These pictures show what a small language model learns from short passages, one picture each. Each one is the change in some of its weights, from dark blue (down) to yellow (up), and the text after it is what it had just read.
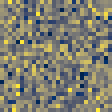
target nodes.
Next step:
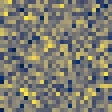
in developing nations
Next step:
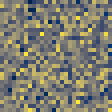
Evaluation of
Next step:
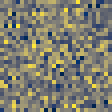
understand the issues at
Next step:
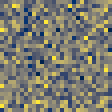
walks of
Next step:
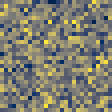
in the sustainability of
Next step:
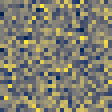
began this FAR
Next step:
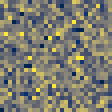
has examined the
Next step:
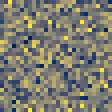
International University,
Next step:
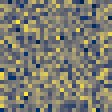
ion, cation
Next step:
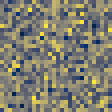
m). Nearly
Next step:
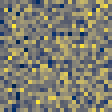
included in additional
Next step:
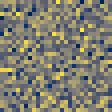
for chaos within
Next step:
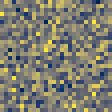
at two years and in
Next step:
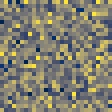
... knowledge in an
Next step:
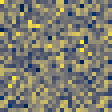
Laurent and
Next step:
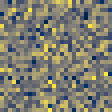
of the patient Figure
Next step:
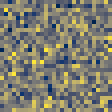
knowledge-based methods
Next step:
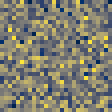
shut off the
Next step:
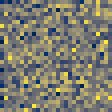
valuable discussion,
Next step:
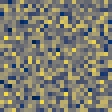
partial pressure
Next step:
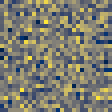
believe this
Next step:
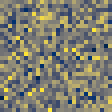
the production. Many
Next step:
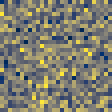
arose with a
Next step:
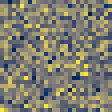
that coordinates
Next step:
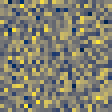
delves deeper
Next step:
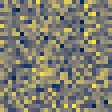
the IoT must
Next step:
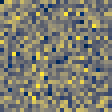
also a memory
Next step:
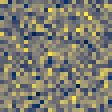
considered it as development because
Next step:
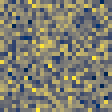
the mining sand
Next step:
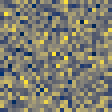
Niger Delta
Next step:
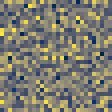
Key distribution,
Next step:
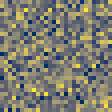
important role in finding
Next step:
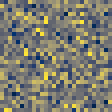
of the mucous
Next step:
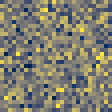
is located in the
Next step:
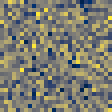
car. To improve the
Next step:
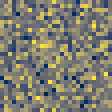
the following year changed
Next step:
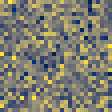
Germans have
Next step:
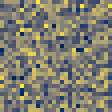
faster and in
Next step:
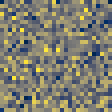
green is...
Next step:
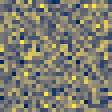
and Industrial
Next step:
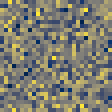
was presented. The
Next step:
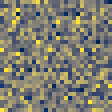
displays variable
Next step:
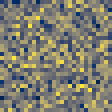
for example, source
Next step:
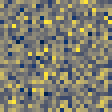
of plant-based
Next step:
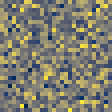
in 26 cases for
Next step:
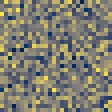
doses of
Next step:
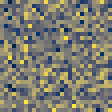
6. Kirk
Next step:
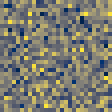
belongs to the
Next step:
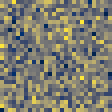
hanks that
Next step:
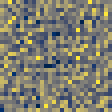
with buyers.
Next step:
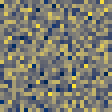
achieved as a result
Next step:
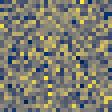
as conversion
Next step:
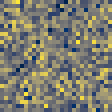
themes, managing
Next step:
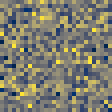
the model were tested
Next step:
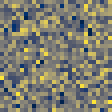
GDP, we
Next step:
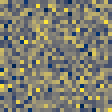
paper read at
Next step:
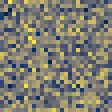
configuration The
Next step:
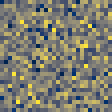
a case report of
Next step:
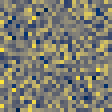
assets) and
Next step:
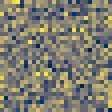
obese and
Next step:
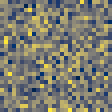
real problems when it
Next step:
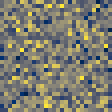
how intrusion
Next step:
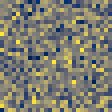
host structure. This
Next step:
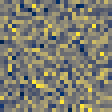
(with their
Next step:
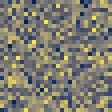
Naval Research
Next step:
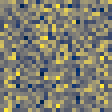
is not depending on
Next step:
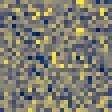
disciplines of
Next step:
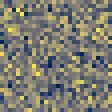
solution stabilization
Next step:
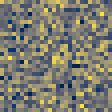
to respond on the
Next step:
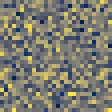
vector error
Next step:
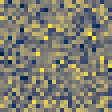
or something
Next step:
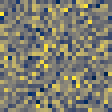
of the efficiency of
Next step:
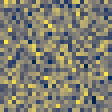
be more difficult
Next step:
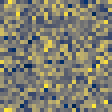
in the right
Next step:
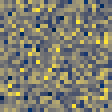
atmosphere and
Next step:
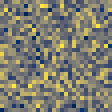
of a , since
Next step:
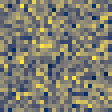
the process approach to project
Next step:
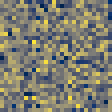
weight of the
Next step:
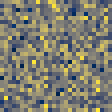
that exploits
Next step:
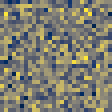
about mathematical
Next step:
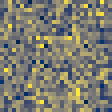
who founded the
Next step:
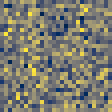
also aims to
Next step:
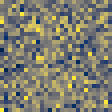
and its interaction with
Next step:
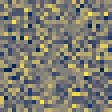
to the entire
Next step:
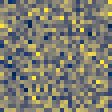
neither be
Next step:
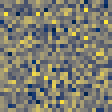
ownership of
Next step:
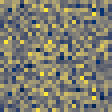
depending on the
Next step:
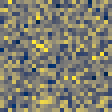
the elements.
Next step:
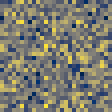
of informal
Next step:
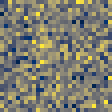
the VSI
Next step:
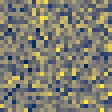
a large parameter
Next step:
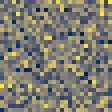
reveal that the
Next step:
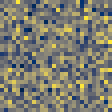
strongly agree,
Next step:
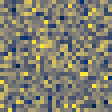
the dipole
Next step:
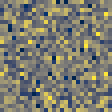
when the knee
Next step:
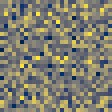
Parents must also be
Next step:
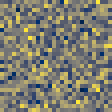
Sample of
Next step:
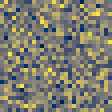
there is a need for
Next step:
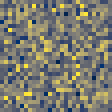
provide benefits to
